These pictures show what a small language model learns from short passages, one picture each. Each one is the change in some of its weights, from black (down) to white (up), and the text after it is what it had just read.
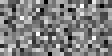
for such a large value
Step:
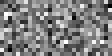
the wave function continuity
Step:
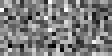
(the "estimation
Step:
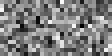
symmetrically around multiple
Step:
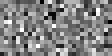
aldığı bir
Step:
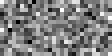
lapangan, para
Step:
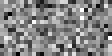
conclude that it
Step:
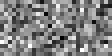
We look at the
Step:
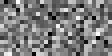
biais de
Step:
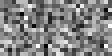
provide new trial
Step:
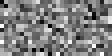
An Introduction to
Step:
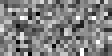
sets (or spaces,
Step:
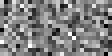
The War in
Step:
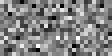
indices, which means
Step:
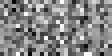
all}\quad \tau
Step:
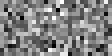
abrupt drop
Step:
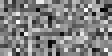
line). On the other
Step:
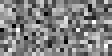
to the standard voltage
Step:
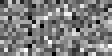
quantum mechanics}
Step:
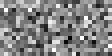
help us to
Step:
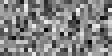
computing the
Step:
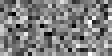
by a smaller region
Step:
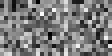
by many authors
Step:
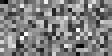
this beam-like
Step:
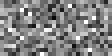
was derived in
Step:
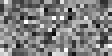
the third step
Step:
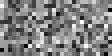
Consider a lattice
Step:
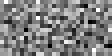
de la Direction
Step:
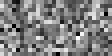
there is a high
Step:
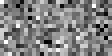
we also have for all
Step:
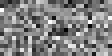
висувало на
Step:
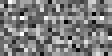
Cumulative distribution
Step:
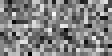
um ambiente
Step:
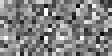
depends on the
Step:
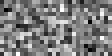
of uncertainty
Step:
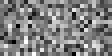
with base $E^*$
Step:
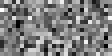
saúde nos
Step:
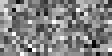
is possible to consider their
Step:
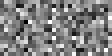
output $y$
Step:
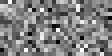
new. To put
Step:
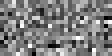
and E.M.
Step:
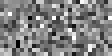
published results
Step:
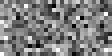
the scattering component to
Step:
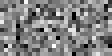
introducing some
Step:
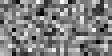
domains) is that
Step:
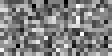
all coprime to
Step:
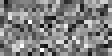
Web* und des
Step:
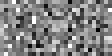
assigned to the
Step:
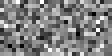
людей с
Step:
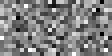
the expected value of
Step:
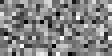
$. An example in
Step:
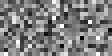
afetam tanto
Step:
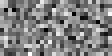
in a recent paper
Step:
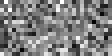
takes the form:
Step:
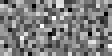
a nonlocal
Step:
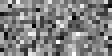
the truncation of
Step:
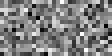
materials that could be
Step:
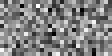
the cost if do
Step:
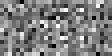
arises, we
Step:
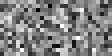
and then plateau
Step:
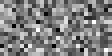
to the magnetic field.
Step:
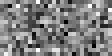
to properly utilize
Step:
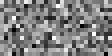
for explaining and
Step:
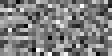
the unitors and
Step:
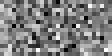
to the factorization
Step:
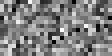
steps) was within
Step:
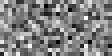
of the orbit.
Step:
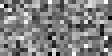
results of which are
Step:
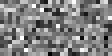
etc. However,
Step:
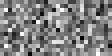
-N,$ the operators
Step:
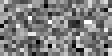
cases of environmental
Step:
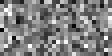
through one more step of
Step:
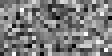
were identical.
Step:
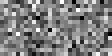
remains essentially
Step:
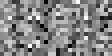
As we focus on
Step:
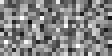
\cdots, s$.
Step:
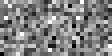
thinking of
